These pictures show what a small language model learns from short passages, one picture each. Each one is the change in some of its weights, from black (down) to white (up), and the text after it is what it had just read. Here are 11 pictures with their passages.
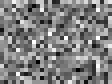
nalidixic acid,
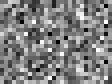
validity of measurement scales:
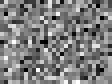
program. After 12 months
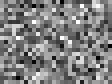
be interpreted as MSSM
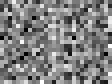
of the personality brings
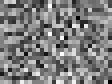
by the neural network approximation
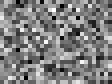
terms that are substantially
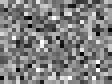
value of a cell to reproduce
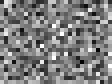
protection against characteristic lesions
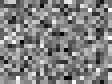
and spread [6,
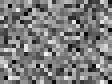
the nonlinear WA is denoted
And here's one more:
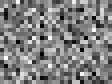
spectrum of the system can be described
